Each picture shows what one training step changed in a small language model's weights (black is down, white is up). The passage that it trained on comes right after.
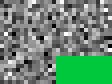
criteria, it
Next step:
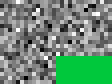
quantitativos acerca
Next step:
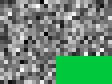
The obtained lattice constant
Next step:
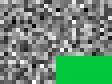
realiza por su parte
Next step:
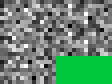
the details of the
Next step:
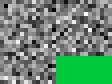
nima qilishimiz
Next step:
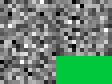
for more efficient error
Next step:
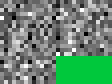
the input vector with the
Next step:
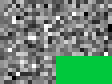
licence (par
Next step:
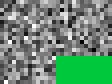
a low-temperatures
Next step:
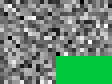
fact that the Dirac equation
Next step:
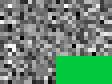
section, wherever it is
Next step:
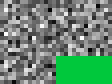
Specifically, the
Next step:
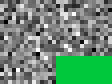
percentile values of
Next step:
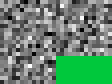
\ }\frac \partial
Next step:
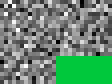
as a realization of the
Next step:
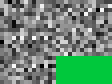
edge state (that
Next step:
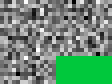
в період
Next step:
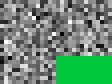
materials of the IX
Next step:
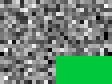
и эмоционального
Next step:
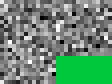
both domains. In
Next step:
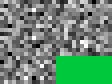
determined solely by the
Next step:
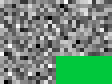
lo que podría
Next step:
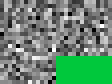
\kappa_e &
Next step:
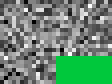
and the possibility of
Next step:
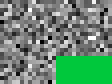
to let it know
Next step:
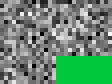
that similar issues of
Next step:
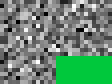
However, most of the proposed
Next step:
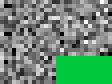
**Relația cu
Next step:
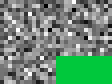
structure is characterized by the
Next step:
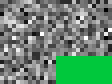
first example are similar to that
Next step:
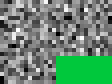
exponential decay to the
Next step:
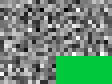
point $\overline r$ in
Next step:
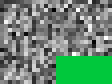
Are older adults
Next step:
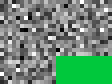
La adquisición de
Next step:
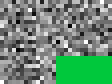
is suspended on a
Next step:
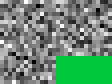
direkte til
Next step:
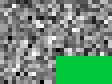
argon impurities to
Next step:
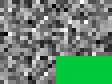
left and right in the
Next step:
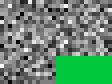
In other words, when
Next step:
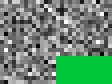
y multiplica las
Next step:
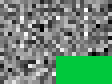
modification required in
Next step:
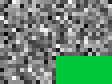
is readily evident from
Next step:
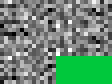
e.g. in
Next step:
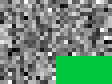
11 9 Menentukan
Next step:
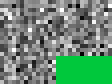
in graphene materials
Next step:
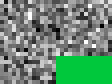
gain by a higher
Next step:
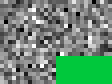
yaqin. Uning
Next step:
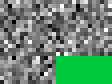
speech inputs and text
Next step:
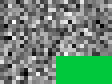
system where small bodies
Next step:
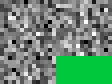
снижается вес
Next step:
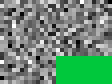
bir çocuk, bir
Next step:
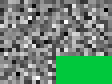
of universities with
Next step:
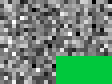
tizimi, markaziy
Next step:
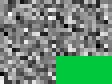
O estudo, em
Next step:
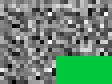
этилган ва
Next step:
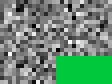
gauge degrees of
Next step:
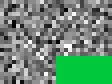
self energy diagram of
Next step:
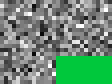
local energy minima of
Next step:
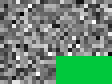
negociadas no
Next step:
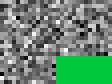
and O ions, which
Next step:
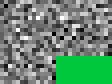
Dark Matter at the
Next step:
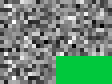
of trajectories for all
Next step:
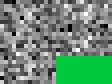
defining characteristic that
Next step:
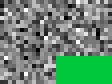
the mass ratio of RW
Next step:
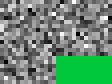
can also be added.
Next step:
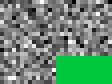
of their chiral
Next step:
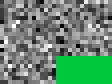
be 50 MeV,
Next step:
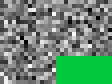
realized in GaAs
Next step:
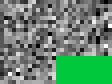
\nonumber \\ g_k
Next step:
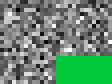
of effective charges for
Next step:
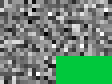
Pump, Program
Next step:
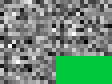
sources are distributed
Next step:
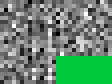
from the IGM along
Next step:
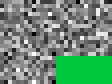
que permita a
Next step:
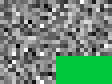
hamda zamonaviy
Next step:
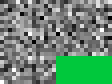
its goals. In
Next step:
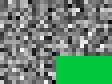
and the conductance
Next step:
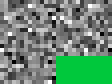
codes, we construct
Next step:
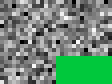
el atomismo de
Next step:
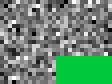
larning sur’atlari
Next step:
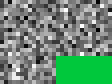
these forcing frequencies
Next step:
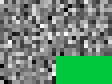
a distinct signature
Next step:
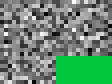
of the quantum algorithm when
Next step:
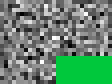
of bright material along with
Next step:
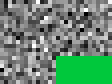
warped and
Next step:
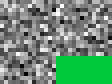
D.C. die
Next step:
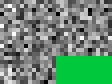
on the realistic models in
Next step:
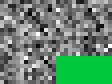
The expected false rate
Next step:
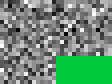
Science Foundation under
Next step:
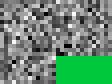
of the corresponding fluid
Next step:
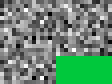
the experimental information on the full
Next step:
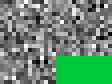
These modulations have been
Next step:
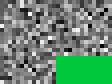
TEM image of a
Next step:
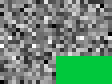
are invariant under the
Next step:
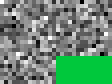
A special slit
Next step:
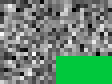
guarantees that
